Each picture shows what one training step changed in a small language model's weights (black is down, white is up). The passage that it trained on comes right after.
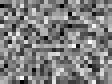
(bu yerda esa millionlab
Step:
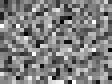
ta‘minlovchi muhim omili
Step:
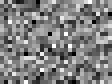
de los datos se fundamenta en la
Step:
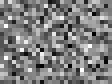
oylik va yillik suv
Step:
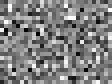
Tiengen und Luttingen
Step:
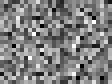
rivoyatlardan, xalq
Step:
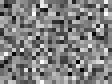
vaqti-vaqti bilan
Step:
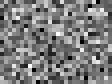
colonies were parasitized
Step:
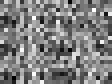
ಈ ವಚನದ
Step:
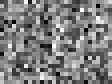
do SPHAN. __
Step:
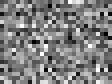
aos algoritmos que recomendam o
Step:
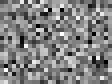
Genève Zeichnungen
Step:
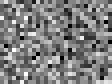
tilini òqitishda
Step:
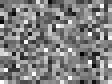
Pengaruh Latihan
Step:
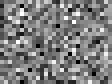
dona baliq ber – u bir
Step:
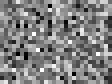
en lumière la valeur de
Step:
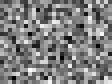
Hozirgi vaqtda distal
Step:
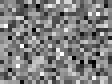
etape vykstantys
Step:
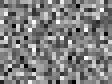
посилення практичної
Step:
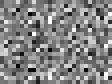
çok yüksek ücretler
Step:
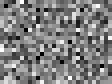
6 marta, Qapyan
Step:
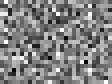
модель тьютора в условиях
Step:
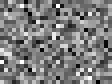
der handwerkliche
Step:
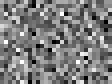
нашли весомое
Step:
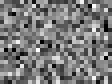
mati, nggak ada
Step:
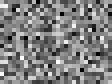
and Family Studies*
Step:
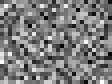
eles é mais interessante o
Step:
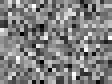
circle petals;
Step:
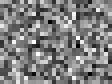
yutib olinishi mumkin
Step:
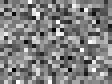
of legal regimes will allow
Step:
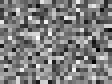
*Likert* pode ser
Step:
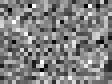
estão sozinhos, mas
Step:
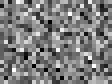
o serviço. O planejamento é
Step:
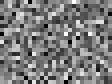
extração em fase sólida em
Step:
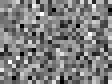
W ten sposób czas,
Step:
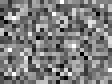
xolis sud tomonidan ishining
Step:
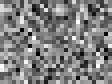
dela implicações normativas para
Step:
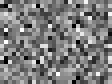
davom etgan kutuvdan
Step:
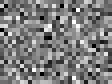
muhokama qilib yechish
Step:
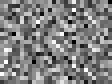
aprendizagem da História baseadas na
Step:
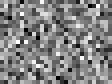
sensibilidad, fue empleado
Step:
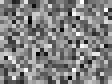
competencial, con el objetivo principal de
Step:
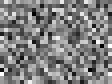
При длительном его
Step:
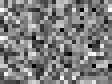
the main goals and tasks that
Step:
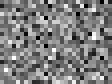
dalam Pasal 29 UU
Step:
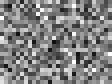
совутлари билан ҳимоя
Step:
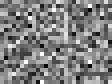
propuesta, 2) un proceso
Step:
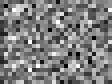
қўллашнинг меъёр
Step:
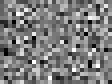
bir so’z bilan aytganda
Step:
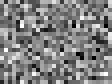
sacaron de la carcel con
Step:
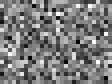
Cinthia da Silva.
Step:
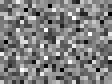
la realidad. En concreto,
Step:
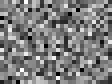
conceito será uma forma de compreender
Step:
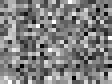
Math., assoc. prof.,
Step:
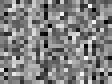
güvenliğini uluslararası
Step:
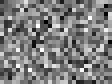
informar', 'Não
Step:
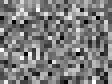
(uning miqdoriy, sifat
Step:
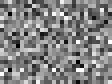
мактабга завқ билан
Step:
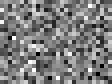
Nacional de Saúde/ Ministério da Saúde
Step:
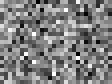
Service* terhadap Kepuasan
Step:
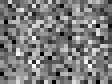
to‘qish milod
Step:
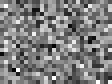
haben eine genaue Analyse
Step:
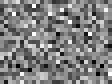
conocimiento y descubrimiento de
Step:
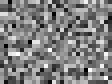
xizmat qiladi, jamoaning tarkib
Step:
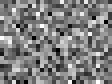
xalqaro nufuz yo'li
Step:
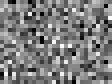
de participación diferenciados en la
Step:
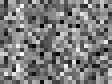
hayotining muhim qismiga
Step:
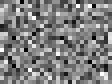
Eles acreditam que a
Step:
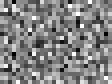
qismi mutavvali,
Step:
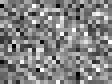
Ciencia, Tecnología e
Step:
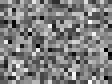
biridir. Bozor iqtisodiyotining
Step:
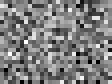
nuevos paquetes
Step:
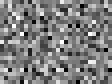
жителям. Момент
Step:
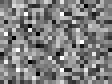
— bu biror narsaga haqida
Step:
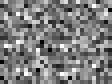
burch, fuqaro,
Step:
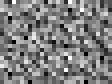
parte da comissão de seleções
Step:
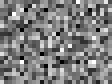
2-yildan boshlab
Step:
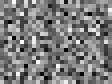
destino, à vida como ela
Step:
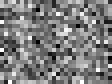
means of image processing
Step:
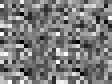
de ontwikkeling der
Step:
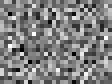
кадровий і ресурсний
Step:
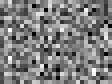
forths in the overall
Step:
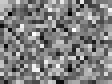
tentazione di accostare la
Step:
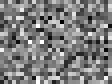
L.A. Xisamova
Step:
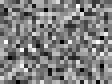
« hors-sol »,
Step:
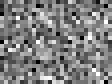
parte del libro *Amanecer
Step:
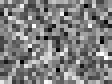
на настоящий
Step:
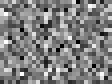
Objectives Project.
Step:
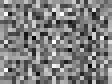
у Збройних
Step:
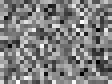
zawartości mediów*,
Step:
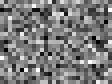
дом 2) E-mail:
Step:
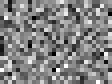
recogida y análisis de datos Para
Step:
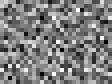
joizki, deyarli
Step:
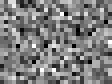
и подбор наиболее эффективных
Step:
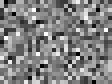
5 Peta distribusi
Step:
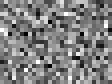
raqamli kompetensiyasini baholashning
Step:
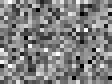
*Community Dent Health*.
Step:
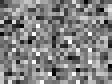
descubrir todo el conocimiento
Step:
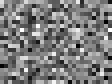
tayanadi. Sikhlarining
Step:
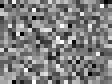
biz qanday qilib adashib
